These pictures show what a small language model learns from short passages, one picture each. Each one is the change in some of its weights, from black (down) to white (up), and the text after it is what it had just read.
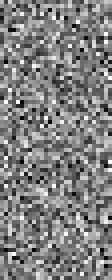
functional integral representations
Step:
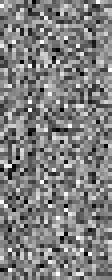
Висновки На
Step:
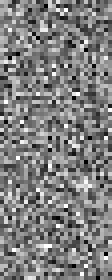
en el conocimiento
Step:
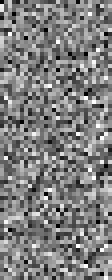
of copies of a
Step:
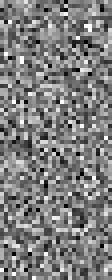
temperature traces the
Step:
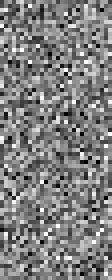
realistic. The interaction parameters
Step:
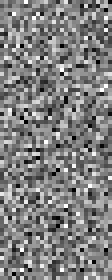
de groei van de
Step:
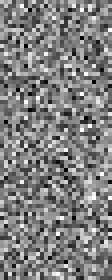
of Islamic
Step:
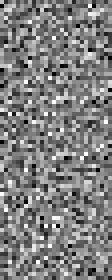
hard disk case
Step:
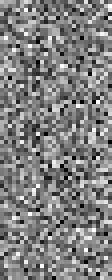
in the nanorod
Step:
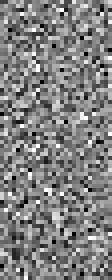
vyhnout se
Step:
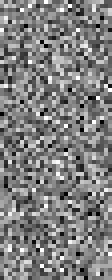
states $\rho_\psi$
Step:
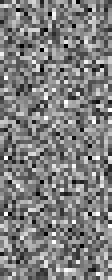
time} \noindent
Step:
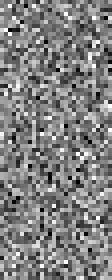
the advantage of
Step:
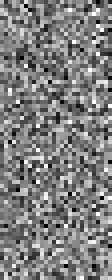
relações de poder,
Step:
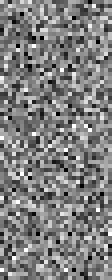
a consistent experimental baseline
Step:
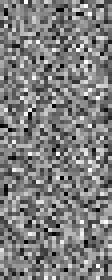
its sum in absolute
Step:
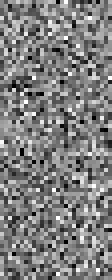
ta'lim sifatini
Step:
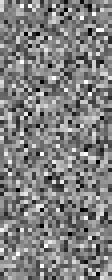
satisfy the expected addition and
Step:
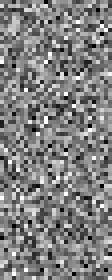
специализации и
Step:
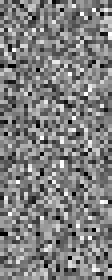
\# of samples per
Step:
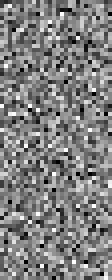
pixel average of each
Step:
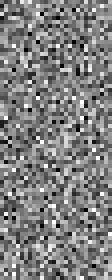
two consecutive
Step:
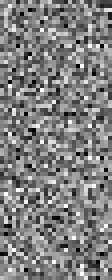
vuelve una
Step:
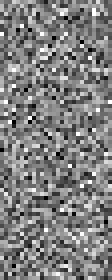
by Fourier plane
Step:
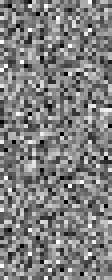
Poisson compression
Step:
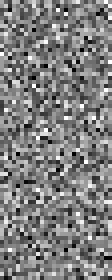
“En nuestra
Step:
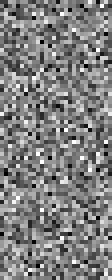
the level of precision
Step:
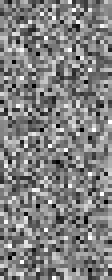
structural integrity,
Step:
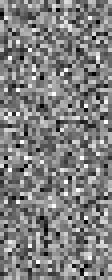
conformal manifold
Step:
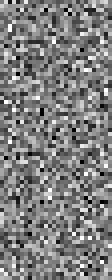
means ``is a vector
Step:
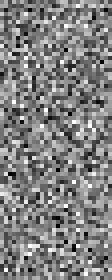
a 1 milione di
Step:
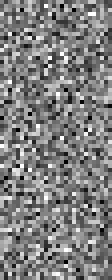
statut de Rome
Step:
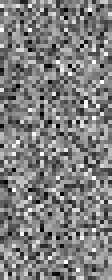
the decays of the
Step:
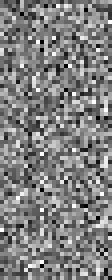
similar to the result shown in
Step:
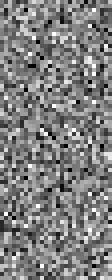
length. The rods
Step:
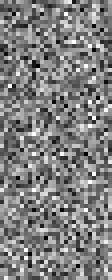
and references therein).
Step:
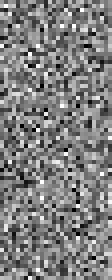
las escuelas
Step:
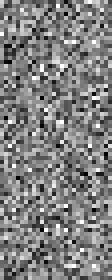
\ee The radiative field
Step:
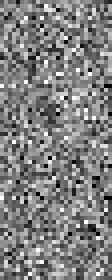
цього процесу.
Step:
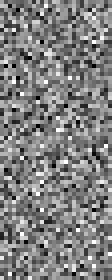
$b$. The parameter
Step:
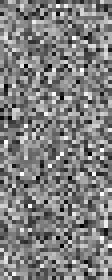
to follow the local spin
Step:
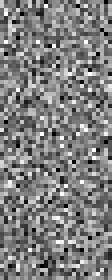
Uning avtorlaridan
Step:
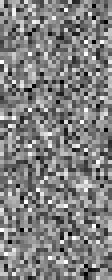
en los políticos
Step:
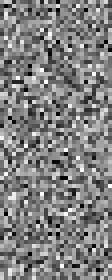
a 2D cluster state,
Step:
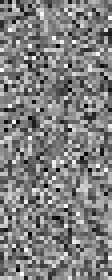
el espacio y es
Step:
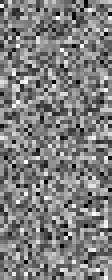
spectral weight of the
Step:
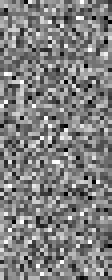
STEM que
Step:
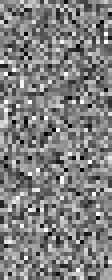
addition, the backend also
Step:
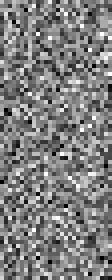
by National Natural
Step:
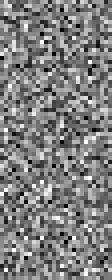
1 because we have more available
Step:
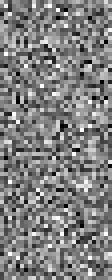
en Ukraine
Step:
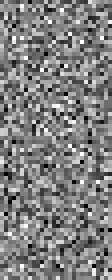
is again at the period of
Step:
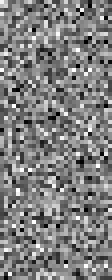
objeto de
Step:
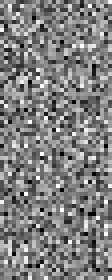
Странно, что
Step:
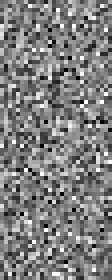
Wenn Sie die
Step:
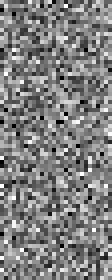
accurately compute and
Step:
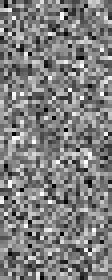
is trivially
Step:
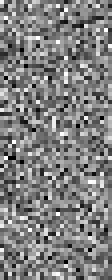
star commutator should
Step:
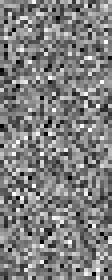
the case for scalar field
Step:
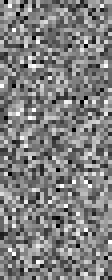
a particle disk.
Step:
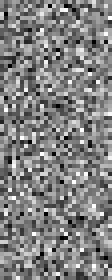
праці на основі
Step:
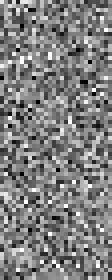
aqueles que
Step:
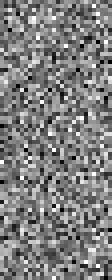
the inverse of the
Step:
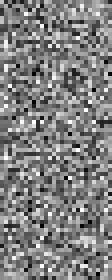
ensuring the total
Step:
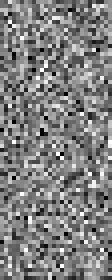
и явлений
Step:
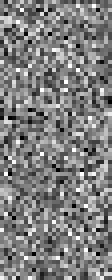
from a rotating
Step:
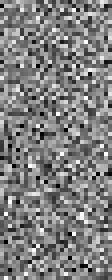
and at sufficiently small
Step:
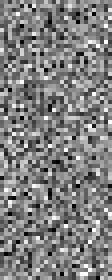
ecorregiones de la
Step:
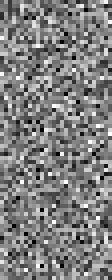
on the type of effect and
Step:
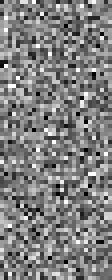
but are in reasonable
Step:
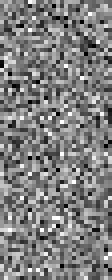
diarahkan ke
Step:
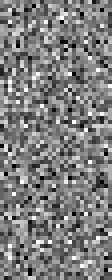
Brownian motion
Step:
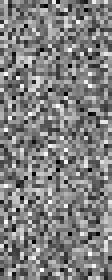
"Maktabgacha va
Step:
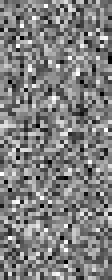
Vorträgen und
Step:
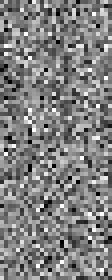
the REC: the
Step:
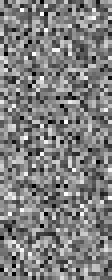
temperature limit we introduce
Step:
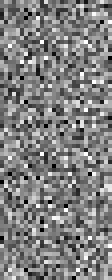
part and the trapping effect
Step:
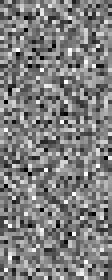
dominates at small scattering
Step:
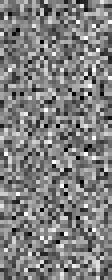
of the observed features is that
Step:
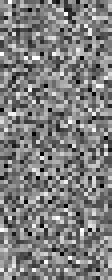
stars occupy, and
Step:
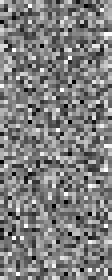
kunga qadar
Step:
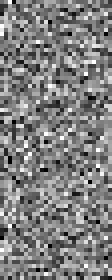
suitable search
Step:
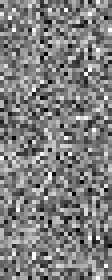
uchun berilgan jazo
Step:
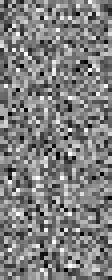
\end{equation} For
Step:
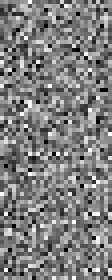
time-series in
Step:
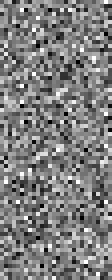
least the branching
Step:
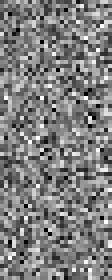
of the structures less
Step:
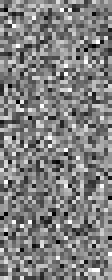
como se tratasse
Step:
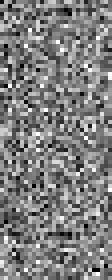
that both morphology and
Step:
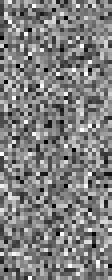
more than 30 years,
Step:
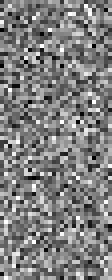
muita vontade de
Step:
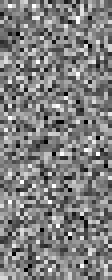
further by adapting the
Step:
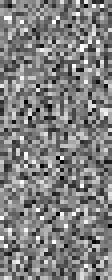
Inox Polido*
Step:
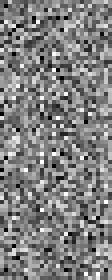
the accelerated solution.
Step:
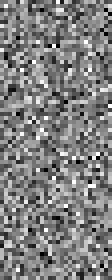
avanço da
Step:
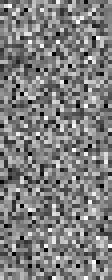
current corresponds to the
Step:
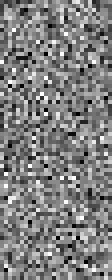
of close attention
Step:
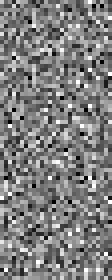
MW range from $\sim
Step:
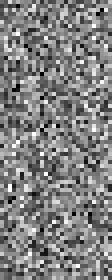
the structural elements of
